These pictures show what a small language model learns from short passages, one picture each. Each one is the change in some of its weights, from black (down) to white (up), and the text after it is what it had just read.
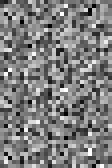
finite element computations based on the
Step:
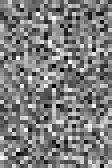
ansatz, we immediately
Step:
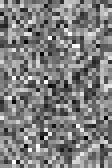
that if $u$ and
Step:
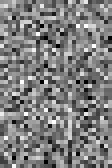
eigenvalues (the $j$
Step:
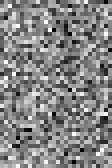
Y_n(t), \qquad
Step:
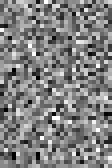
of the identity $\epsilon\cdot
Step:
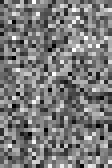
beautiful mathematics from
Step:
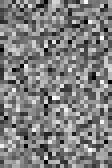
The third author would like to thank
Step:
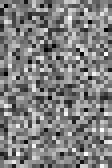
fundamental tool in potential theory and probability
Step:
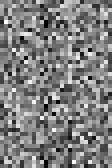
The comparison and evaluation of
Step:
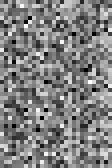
exists a universal constant*
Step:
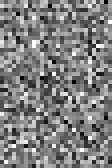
$E_{f}$ \ are more
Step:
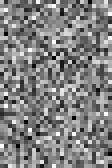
\bigskip \noindent{\bf Example
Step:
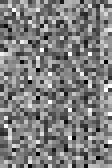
all positive integers $t$ we have
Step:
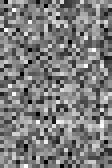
links as they appear in
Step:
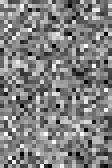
$\sh O_X$-module,
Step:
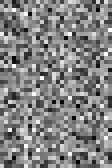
\right). \end{gather}
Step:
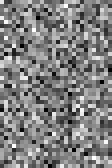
existence conditions will be different for each
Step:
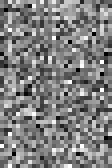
major index. Insertion
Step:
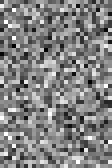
\subset H_-$; moreover,
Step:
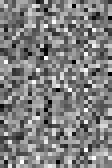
eigenvalue of $\tilde{W}$
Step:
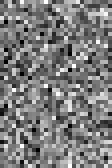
for the well-balanced
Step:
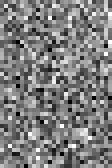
an infinitely wide,
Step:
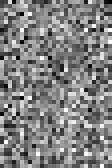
seems to be completely
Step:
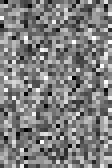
L,\mathcal L_0)$ is
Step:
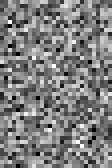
computed before time integration of the reduced
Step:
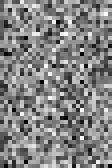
consists of the set of all
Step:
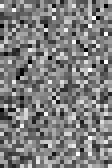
functions from $L^{p}$.
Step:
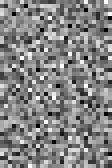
A {\it{non-trivial
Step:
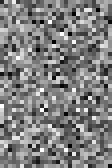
such that $v(\al\wedge
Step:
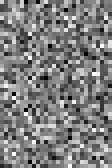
there is a lack of
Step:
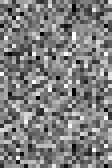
simulations exhibit an
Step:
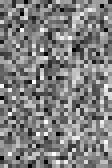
the components that contain it. We will
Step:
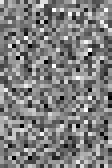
it is integral, is the unique minimal
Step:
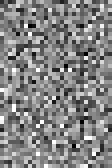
R}^N} x^\alpha
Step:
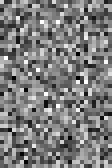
can be expressed in terms of sets
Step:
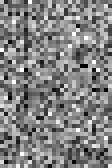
called Fibonacci words
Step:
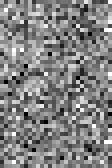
assertions hold \begin{itemize}
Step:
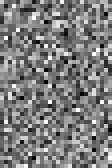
We concentrate on the
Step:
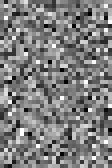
closure of the affine hypersurface cannot
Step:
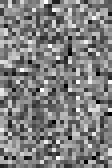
the polynomial $q(z)$ given
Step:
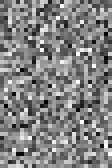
to $M$ and we denote by
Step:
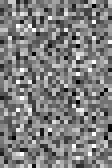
S. Tikhonov was
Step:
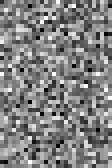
from ${\rm{det}}\vert
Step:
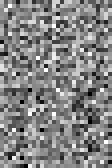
that \begin{align*}
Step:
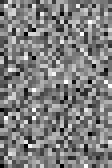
repeat=3] table
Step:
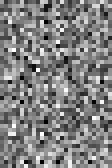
we investigate the use of
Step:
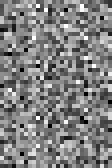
stacks of twisted modules associated
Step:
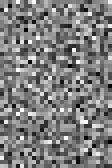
formality theorem of Kontsevich
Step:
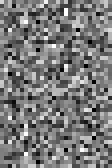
e.g.~about the boundary
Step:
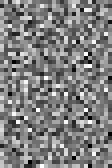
$E\times E\times
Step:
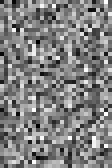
$ to have two branches going
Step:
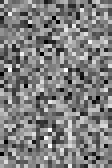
the $m$-coloring $c
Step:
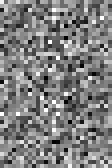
last equality is a consequence of the
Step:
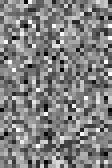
is crucial for the rest
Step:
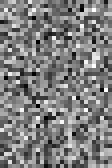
which does not depend on $g$
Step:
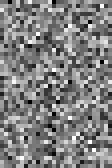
by the characteristic connection} Let
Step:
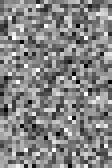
of $M$ for some conformal metric
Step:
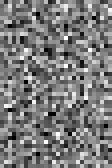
relative error in the discrete solutions and a
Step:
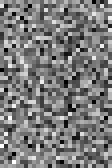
pole. Finally, the numerical method
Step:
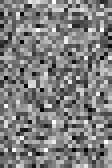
Hausdorff measure. On
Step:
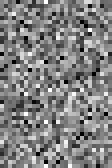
and divide it into two cases.
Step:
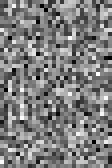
and the bounds $\epsilon \leq
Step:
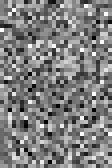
minimal surfaces and the threshold
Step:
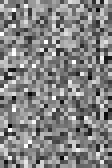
\end{eqnarray} Moreover,
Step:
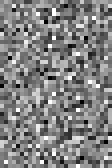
A natural extension of Heron or
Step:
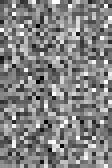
T. Erd\'elyi
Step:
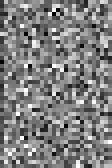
W.~Michiels, and
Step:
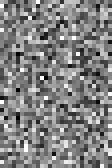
\eqref{36}, we obtain the
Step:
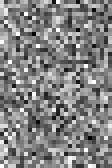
the Homotopy Extension
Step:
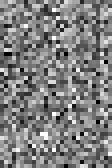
Hamiltonian $H_C$
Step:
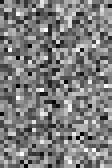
by reviewing the necessary Fourier methods
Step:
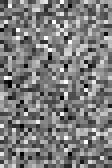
mesh non-uniformly the
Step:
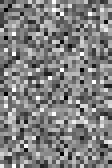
tumor suppresser gene
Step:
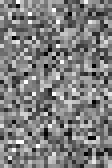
the Pauli operator is a matrix
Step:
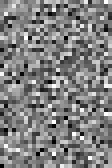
equilateral triangle
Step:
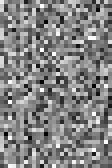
\ $\forall \sigma \in
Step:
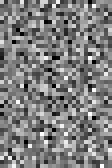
we assume the existence of an unknown
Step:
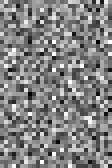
\end{equation} This estimate is
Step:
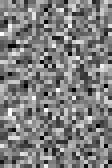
for each zone $z \in
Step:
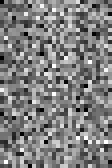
(or analytic) {\em de
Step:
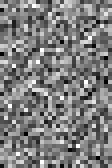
fixed point theorem) was introduced by
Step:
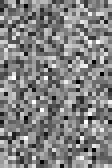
in conjunction with a conjugate
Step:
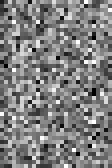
-- pour chaque
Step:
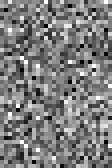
between a constrained or
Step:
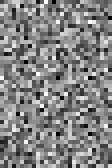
infimum over the set of
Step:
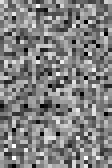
structure $J_{st}$ of
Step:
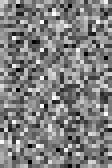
Another important class of
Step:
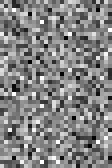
\right). \end{gather*}
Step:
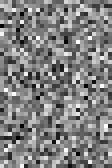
standard triangles, then the triangle
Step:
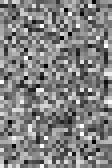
thus $\alpha=\alpha\circ
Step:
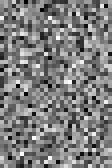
and $b$ never appear after
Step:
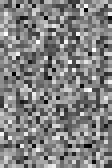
S \longrightarrow F$ by
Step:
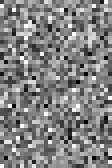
category. The Yoneda functor
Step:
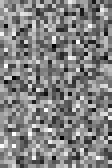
mappings $x: V \to
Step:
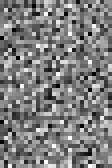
the coefficient of upwind
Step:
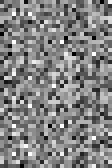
actions sont les
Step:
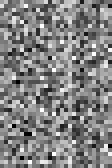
respectively. Moreover, we use column
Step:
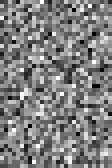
only starting to obtain some idea
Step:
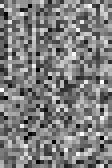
to the timelike direction
